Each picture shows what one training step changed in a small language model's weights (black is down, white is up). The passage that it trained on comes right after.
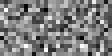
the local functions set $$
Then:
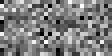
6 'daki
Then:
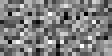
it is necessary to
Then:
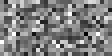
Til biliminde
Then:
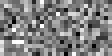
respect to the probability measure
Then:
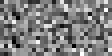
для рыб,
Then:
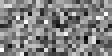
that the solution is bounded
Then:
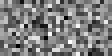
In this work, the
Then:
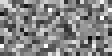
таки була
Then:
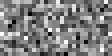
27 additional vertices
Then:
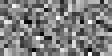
Bu bölge
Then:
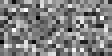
И при таком
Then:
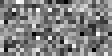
e o volume.
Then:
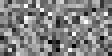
convexity, which is
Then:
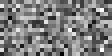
a non zero section of
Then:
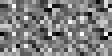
\cdot ) \in
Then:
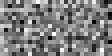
of row $<
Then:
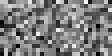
is obtained by the
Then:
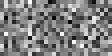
of elliptic
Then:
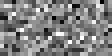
competitive or
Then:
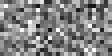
occurs in
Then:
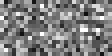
$c$ will denote
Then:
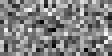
of the time we are
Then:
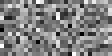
for dynamical
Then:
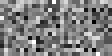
las revistas
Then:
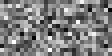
problem, inverse
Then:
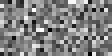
for some $j$.
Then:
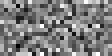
sound familiar
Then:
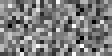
and the full image of
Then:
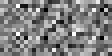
distance level diagram,
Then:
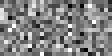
Em outras
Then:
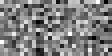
a controller for the
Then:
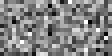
unmarked component;
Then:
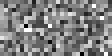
$S$ the basis
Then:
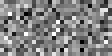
coreano Nam
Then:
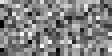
note is organized as
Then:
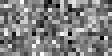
instantons} on
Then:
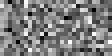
case $a$
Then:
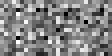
we need to prove that
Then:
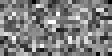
Levi subalgebra of
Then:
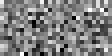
To this end let us
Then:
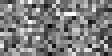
tensor product
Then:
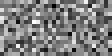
crítica de
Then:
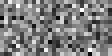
theories, as
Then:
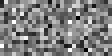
Zhou S.
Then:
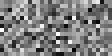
constructing a control
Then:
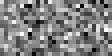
OECD sehr
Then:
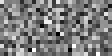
3$. Then applying
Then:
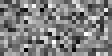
esa cultura
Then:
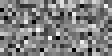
any permutation
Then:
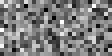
error estimate, by the
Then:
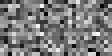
Banach spaces*
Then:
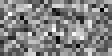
die gesamte
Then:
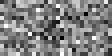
n'est pas le
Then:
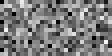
admet une section
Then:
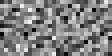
is proved that if
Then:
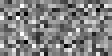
Bart esa
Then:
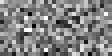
$\ell$ is the
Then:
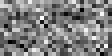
usar seu
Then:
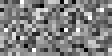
- Engle,
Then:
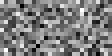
on the right hand side
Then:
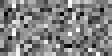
B)\rightarrow 0.$$
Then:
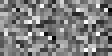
digitales para
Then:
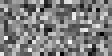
an inf\/inite
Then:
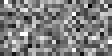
с течением
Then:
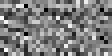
wird von den
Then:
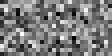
and dazzle
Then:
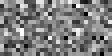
saja dapat
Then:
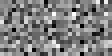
M$ \ there exists
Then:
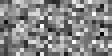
o'rta va
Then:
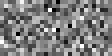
ser realizada em
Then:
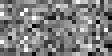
set consisting in
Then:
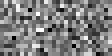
for relaxation
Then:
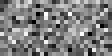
as plantas que
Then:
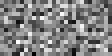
procedure can be
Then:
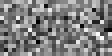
that appear are of
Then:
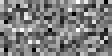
el ámbito
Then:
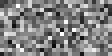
as problemáticas
